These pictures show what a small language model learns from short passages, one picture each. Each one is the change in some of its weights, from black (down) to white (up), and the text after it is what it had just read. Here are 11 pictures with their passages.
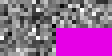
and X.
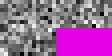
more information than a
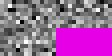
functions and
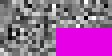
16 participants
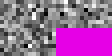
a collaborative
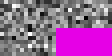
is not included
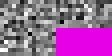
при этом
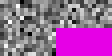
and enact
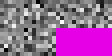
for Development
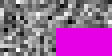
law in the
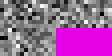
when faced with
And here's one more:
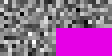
need for reform
